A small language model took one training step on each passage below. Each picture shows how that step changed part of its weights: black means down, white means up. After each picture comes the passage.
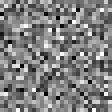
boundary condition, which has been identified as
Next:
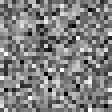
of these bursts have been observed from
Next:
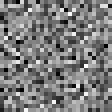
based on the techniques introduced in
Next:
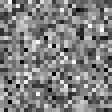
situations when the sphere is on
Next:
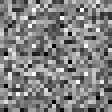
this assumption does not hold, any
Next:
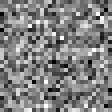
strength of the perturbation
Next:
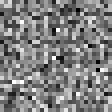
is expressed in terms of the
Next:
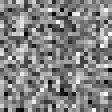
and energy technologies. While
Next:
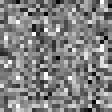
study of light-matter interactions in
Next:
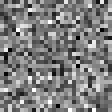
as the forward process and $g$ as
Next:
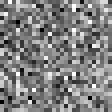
ranking functions\eat{\footnote{The
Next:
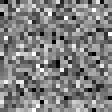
where $\element_{\text{min}}
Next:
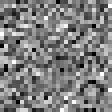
function during the training process through
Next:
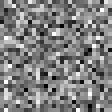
EPL \textbf{94},
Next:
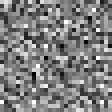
states as well as the neutral
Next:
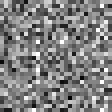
general term in the sum \begin{align}
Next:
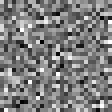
of free paths depends on the
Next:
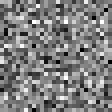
approximation, only the first term of Eq.
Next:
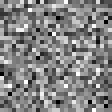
that KOI-299 is 10 times
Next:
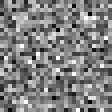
the procedure's definition are
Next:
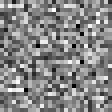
to frozen precipitation.
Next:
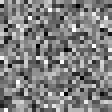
gauge potential ${\bf a}$ which causes
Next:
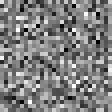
where the matrix $S$ is defined in
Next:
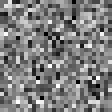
partition as the output.
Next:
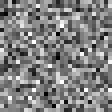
configurations. It is this step
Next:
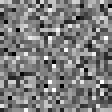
participants. Also, by
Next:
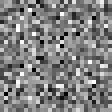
Figure 2. Not all peaks were
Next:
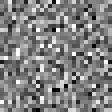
this lattice field theory formulation can
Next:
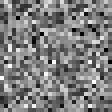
experiments; some examples are given in
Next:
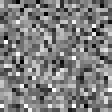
work. (4) Assumed
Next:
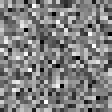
and similarly near $-K_\pm$ the
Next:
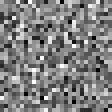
$A$ ---described by the
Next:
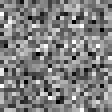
number of paths avalaible
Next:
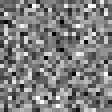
employing Weyl geometry
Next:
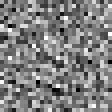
The main objective of this research
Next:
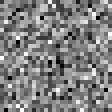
\caption{Cross section along the line
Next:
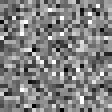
text is endeavouring hard
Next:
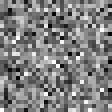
with ESO Telescopes
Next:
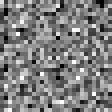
system. We emphasize that large-scale
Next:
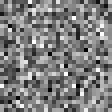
metric on $\cC$ is then given
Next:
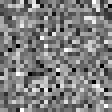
from the two sharp resonance
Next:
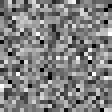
the redshift dependence of the
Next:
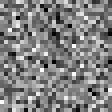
On the Lorentzian
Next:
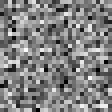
the ratio of width to separation of the
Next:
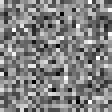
reliably captures
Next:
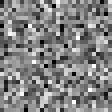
upper-level investment
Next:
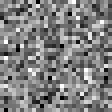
since only the harmonic interaction is
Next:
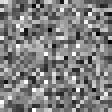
region where the potential is determined by its
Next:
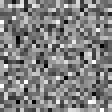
to find the trajectory, which can only
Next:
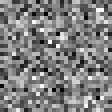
observations of the Lyman-alpha
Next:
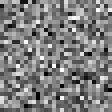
$\delta=0, \pi$ cannot
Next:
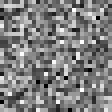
in properties that are in better
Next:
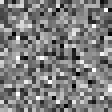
by linear measurement. These expressions
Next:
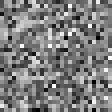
the results obtained from the timing and
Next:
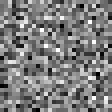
(or, more explicitly,
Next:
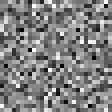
bounce occurs for a large
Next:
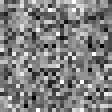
devices. The source power was
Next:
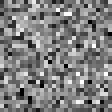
the sign-competing analysis, and the
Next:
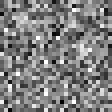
the subset A the gauge coupling was
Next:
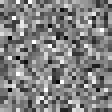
$M_{\alpha\beta}$ and therefore
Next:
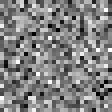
and the fitted property);
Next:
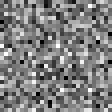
well known disjoining pressure
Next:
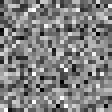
our model allow the strongly first-order
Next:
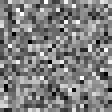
plasma volume. Expression
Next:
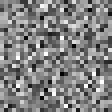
\end{equation} where $c$ is
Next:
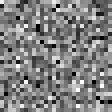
< 5$ GeV occurs at lower
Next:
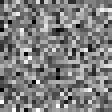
octagonal tiling,
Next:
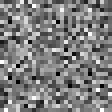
known to converge faster than
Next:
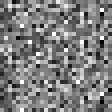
conduct experiments to (1)
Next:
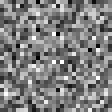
they secure a permanent position or
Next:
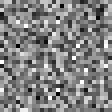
spin-up and spin-down
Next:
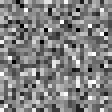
(1-\alpha) \varphi(y)
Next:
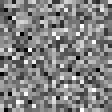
a dramatic increase in $\langle
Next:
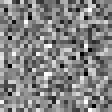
these require using the equation of state and its
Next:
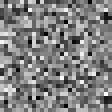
that did or did not feature
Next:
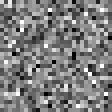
is a frequentist method related to
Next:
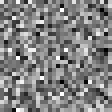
$|B|=b$. We will show
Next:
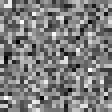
is worth noting that the only
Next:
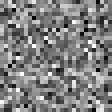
TEM and the diameter was
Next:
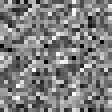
including the 5G academic
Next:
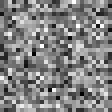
the possibility of the existence
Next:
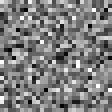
coupling mechanism, such as electrical or
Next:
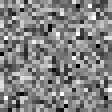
and $\sigma$, which have nothing to
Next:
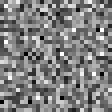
exponential - the straight line in
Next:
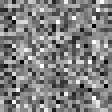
a combination of the direct and inverse
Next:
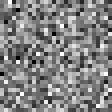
slightly more involved and less
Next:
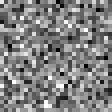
This peak origins from the suppression of
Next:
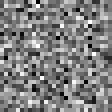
only 1\%. More important,
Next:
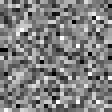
as not enough gravitational energy is
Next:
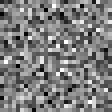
aspects still deserve further
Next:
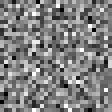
us consider the model introduced in ref.
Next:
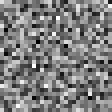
theory, as well as in other theories
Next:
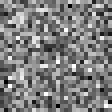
CVEs is not used, as it
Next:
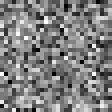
of its era, the equation was
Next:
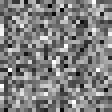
on the shortest MIDI
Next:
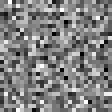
synthetic diagnostic
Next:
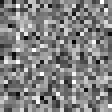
neglecting the terms quadratic
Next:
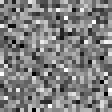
The introduction of short loops
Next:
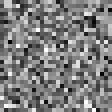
object is given by (Sivaram
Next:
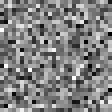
summarized version of the trace
